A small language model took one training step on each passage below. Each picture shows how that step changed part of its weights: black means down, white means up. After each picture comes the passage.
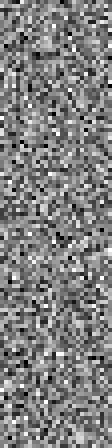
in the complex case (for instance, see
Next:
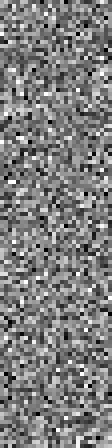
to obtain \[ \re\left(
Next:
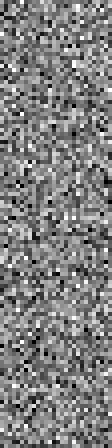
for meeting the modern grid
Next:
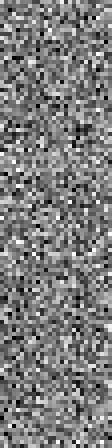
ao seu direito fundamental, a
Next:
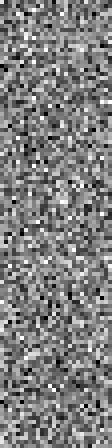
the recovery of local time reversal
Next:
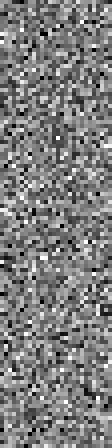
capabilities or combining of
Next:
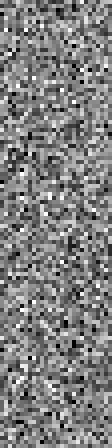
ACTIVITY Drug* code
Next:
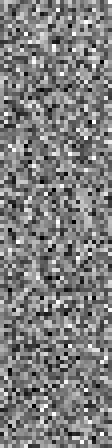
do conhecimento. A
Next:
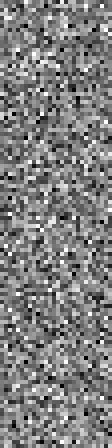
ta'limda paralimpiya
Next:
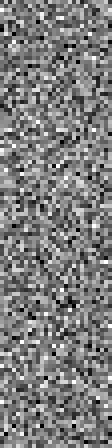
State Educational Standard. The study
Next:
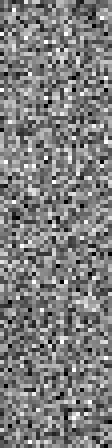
of the aeromagnetic data to
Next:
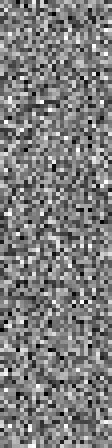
a esquerda se encontra o
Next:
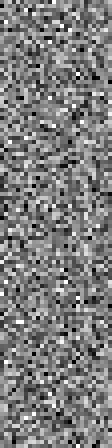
b. 2. Quadratullayev
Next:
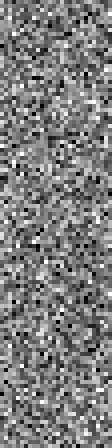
Ezeanyika, E.E.,
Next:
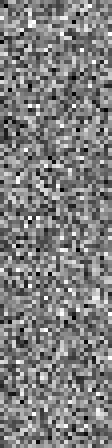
for a punishment. Thus you
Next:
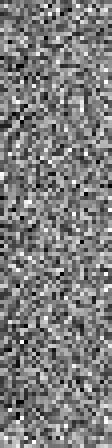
this sense, the existing theories that
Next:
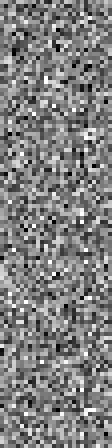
(*Carpaticum*) on
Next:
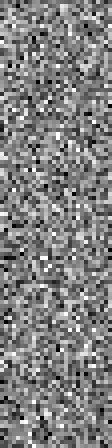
anglaise s'impose comme un
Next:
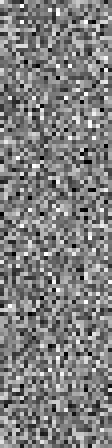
the health of people. In developing countries
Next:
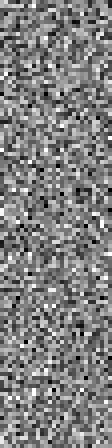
the computation of sensitivity in a standard
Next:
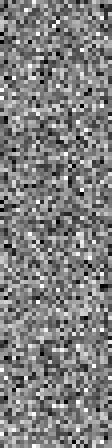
xavotirlanish xolatiga
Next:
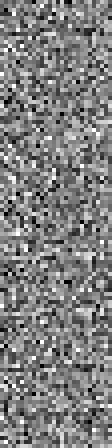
), \end{equation*} where
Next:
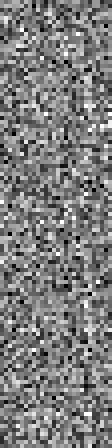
anterad, biconcave
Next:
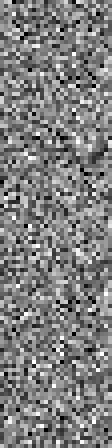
Мавлянова Р.М.
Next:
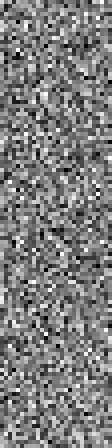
examples of this are oxidation studies
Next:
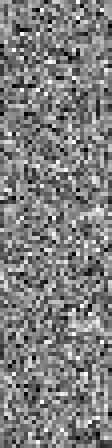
механическую природу.
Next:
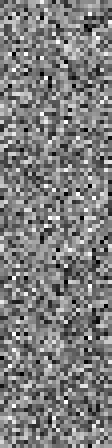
fringes. *Appl
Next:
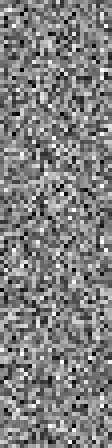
in the Sobolev space $\dot
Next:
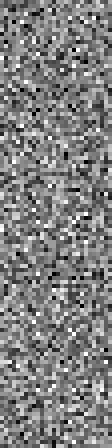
merosi vositasida
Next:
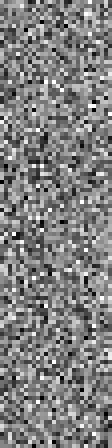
in non circulating current mode, or
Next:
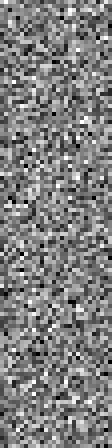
proposed to call "ascorbigen"
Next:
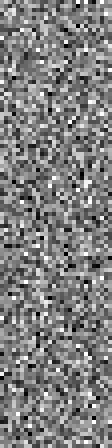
where $t(m)$ denotes the number
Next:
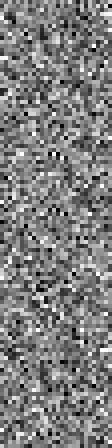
tangents of the conic at the first
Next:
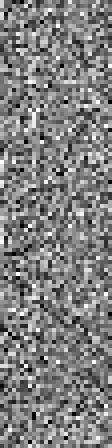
study are available from the corresponding author upon
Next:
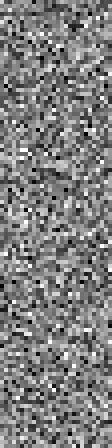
to define the steady state map
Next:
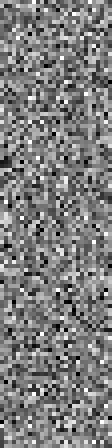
possibilita inovação.
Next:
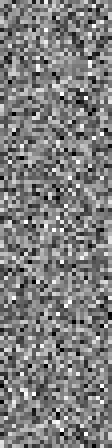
$\mathbb{C}_{+}$ and then
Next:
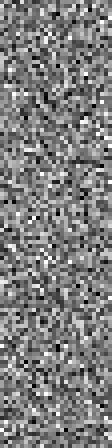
sequence for $G$. Consequently, we
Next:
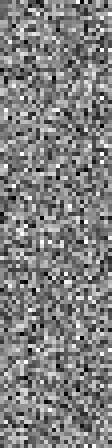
r\not\equiv Ad\pmod
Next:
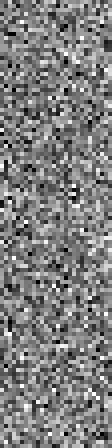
to vehicle delay, queue
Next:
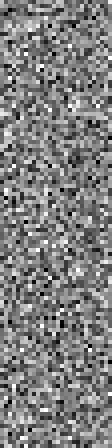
Européenne: 2000.
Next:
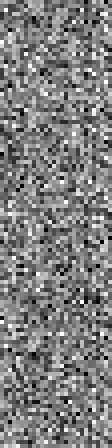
un estado de servidumbre.
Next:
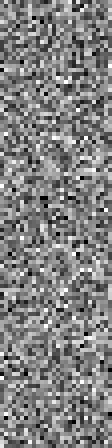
та відшкодування
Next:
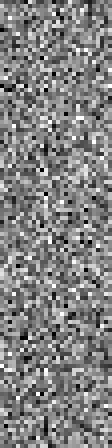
first and last terms in the two sequences are
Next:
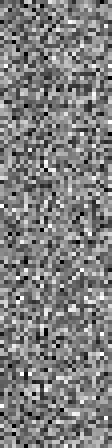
- [3] Постанова
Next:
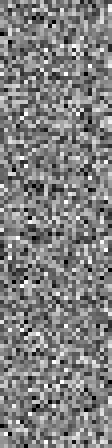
stereoselective visible light
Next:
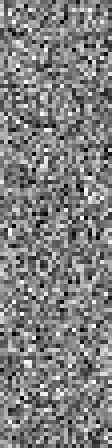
zichlashi uchun zarur
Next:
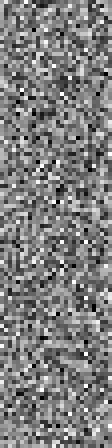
By $\ccc(G,A)$ we
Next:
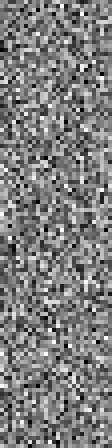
another possible direction for research. Let
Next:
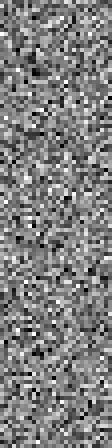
correct misrecognised words
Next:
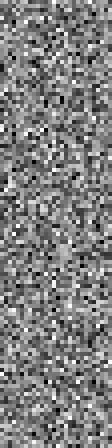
22 parameters; among these six of them
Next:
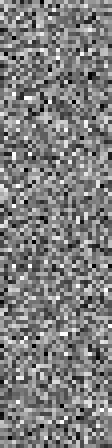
binding domain NMR Nuclear
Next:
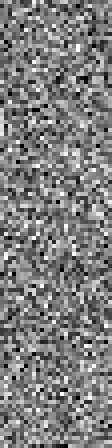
are identified modulo $\pi$). Thus
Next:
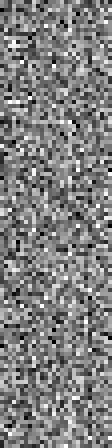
Throughout the project, we
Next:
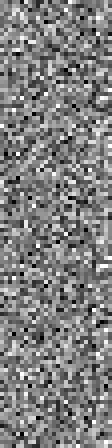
right, font=\small] {4};
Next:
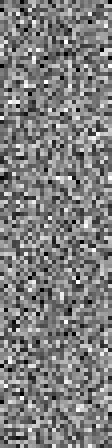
and open problems. Throughout the
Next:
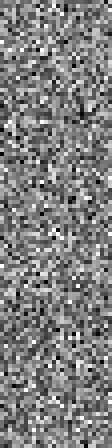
фахівців для органів
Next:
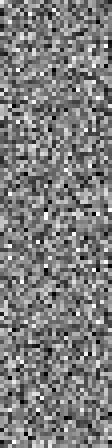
help of linear regression test. The
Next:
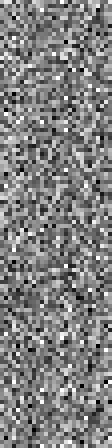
Birulia, Savar,
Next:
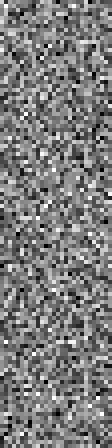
a test site, the performance of these methods
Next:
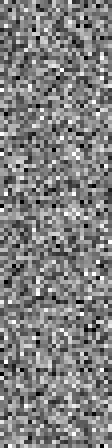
a vector $\gamma^{\prime}$ such that
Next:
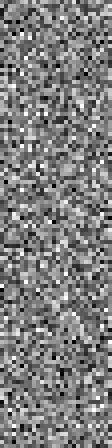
triterpenoid saponins and
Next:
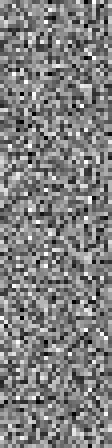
)$ be the corresponding section under the
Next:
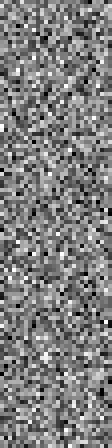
continuous homomorphism from $G$ into
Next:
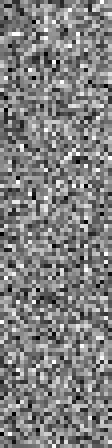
le signal 4G est facilement
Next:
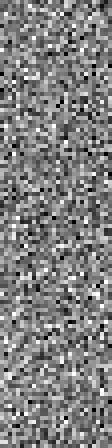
with equivalent (quasi)norms.
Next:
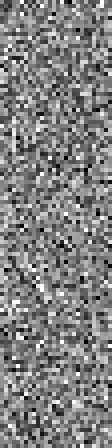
\right]. \end{equation} In order
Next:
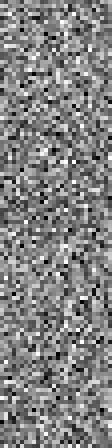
all closed sets (respectively open sets) with
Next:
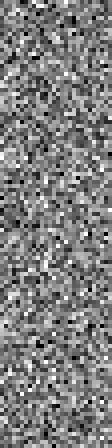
equations for the differentiability in the sense
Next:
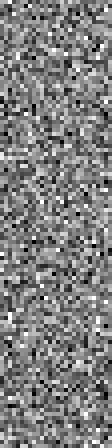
agua para la ganadería
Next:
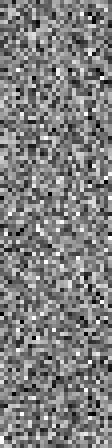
the Total Environment*, 650,
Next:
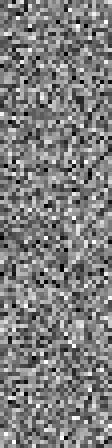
gain was employed. At the
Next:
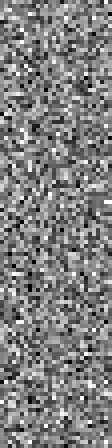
convolved feature matrix (C)
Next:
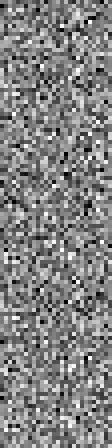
мақсадлари билан
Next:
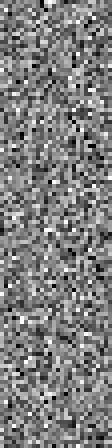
требования самому
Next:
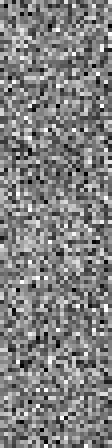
orasida (0-70 dB)
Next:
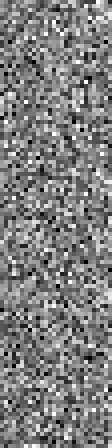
nonlinearity at 4,200 parameters with
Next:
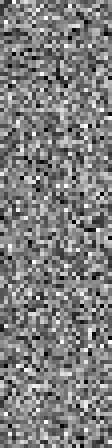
your institution's backup services if
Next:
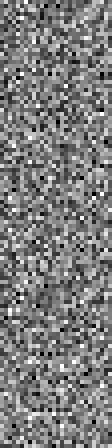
yuvish orqali barpo
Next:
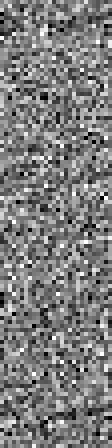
of 2.8 °C derived from
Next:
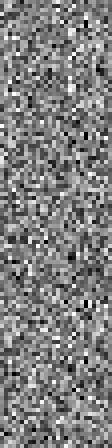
донаси массаси ва
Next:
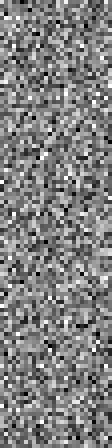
a Nature-Based Solution.
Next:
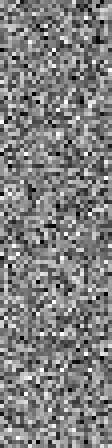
for N equal circles inside a
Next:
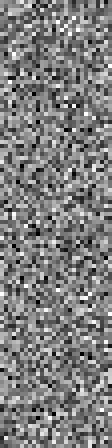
and tissue cultures //J.
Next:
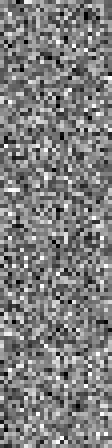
indexación de la revista en bases
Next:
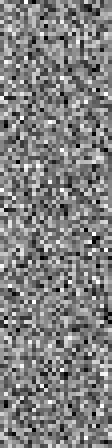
this discrepancy is under
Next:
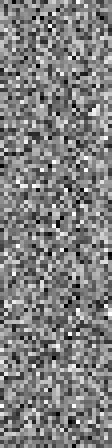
болезней №2
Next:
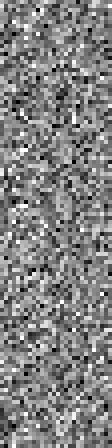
follows that for hereditary algebras
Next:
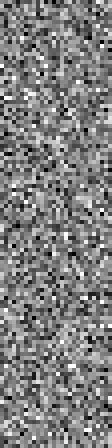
reversibility assertion uses the
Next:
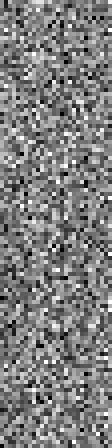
of a foreign body in the
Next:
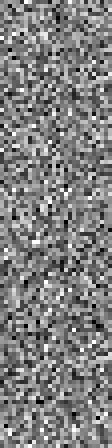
by being scalable with respect to the number of
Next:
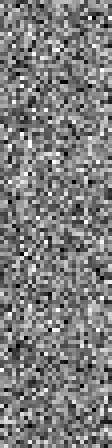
a topic, the SocialMANET
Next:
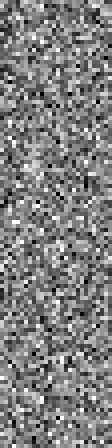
new uncertainty principles
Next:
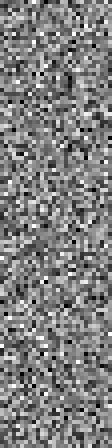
which ones? Evolution and Bug
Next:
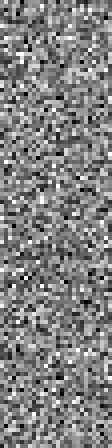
from \eqref{JDdef}.
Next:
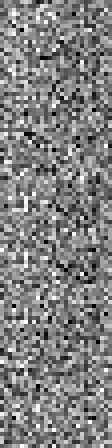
I - (\theta + \mu - q
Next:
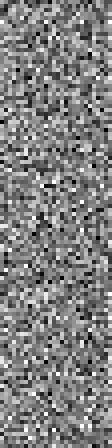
\geq \alpha$) بين
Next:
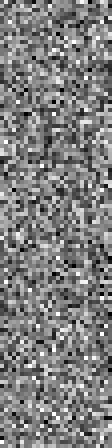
$\SG_n$. For later
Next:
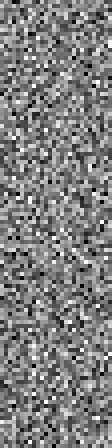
on similar financial characteristics. This
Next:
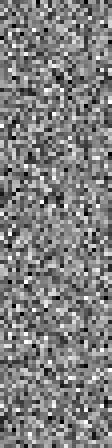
$N$ a normal subgroup of
